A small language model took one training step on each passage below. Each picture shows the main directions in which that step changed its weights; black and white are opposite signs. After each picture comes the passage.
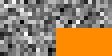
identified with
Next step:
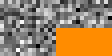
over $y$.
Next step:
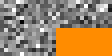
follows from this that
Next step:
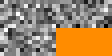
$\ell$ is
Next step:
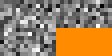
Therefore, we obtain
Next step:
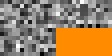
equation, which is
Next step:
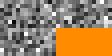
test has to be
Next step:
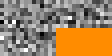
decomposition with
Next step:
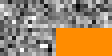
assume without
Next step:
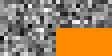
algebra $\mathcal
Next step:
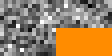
with nodes is
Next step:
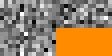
norm of the
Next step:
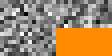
the chain from
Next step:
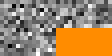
the $s$
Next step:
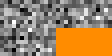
constraints. In
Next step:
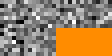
a shifted
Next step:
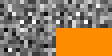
inma}. It
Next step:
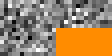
solution. We also
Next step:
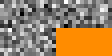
can prove the result
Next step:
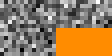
such a measure exists
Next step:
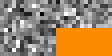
but there remains
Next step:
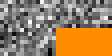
$U$ the
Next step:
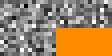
by projective
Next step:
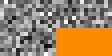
do not come
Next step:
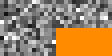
values of the
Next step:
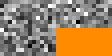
x \in
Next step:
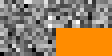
so is to
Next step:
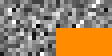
In particular, we
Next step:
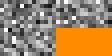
limit theorem for independent
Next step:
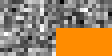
{\bf Proposition
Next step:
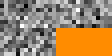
Each sum in
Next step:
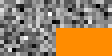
matrices that
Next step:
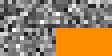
the other hand,
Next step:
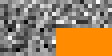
time step
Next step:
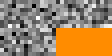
$g$ denote
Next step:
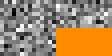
noting that
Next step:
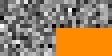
here to
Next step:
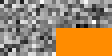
the surgered
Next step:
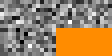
some $T >
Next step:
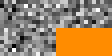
a determinantal
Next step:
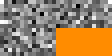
partition functions
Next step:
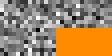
used in the
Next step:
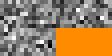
the sake of
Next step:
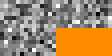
that both solutions are
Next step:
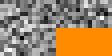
it must satisfy
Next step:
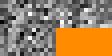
inverse problems}
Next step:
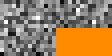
this work is to
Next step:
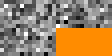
theorem. Let
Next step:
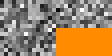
fields by
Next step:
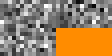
inequalities follow
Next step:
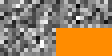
least one,
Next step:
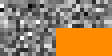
{The set of
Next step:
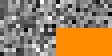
be $id$
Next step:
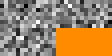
Each element of
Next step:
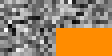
the paper.
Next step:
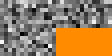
tuned to
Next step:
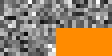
and the proof is
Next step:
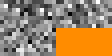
+ e^{\delta
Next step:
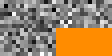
simple module
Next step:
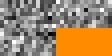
be a set of
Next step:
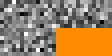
We add the
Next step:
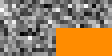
results for the problems
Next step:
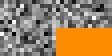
second homology
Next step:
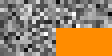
computation of the
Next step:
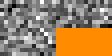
$q$ by
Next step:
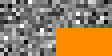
expects the
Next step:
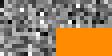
space dimensions on
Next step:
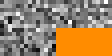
on $\partial
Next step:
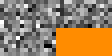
distributions of order
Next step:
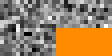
$ we get
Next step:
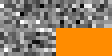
{Blow up
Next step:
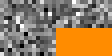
their factorial
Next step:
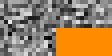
the problem. It
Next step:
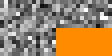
normalization of
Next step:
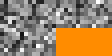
to a particular
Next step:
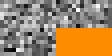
that $n$
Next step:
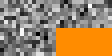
from below for
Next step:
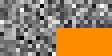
definitions are
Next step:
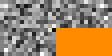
that is, the
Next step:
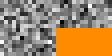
from below on
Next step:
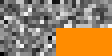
the following group in
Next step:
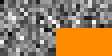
theory be used to
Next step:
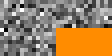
$s \in
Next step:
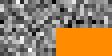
\medskip In this
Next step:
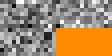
may ask if
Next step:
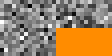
is called equivalence
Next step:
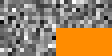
cost of the
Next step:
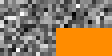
and if Condition
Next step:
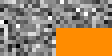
s &\leq
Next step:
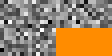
than going
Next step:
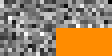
chord without
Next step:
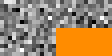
1 + \theta
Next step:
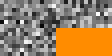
because for every
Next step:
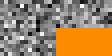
system is the
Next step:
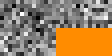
Taking the
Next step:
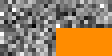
is assumed in
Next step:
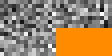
exactly two
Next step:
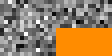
The above equation
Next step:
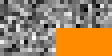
to have a problem
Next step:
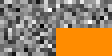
\right] .
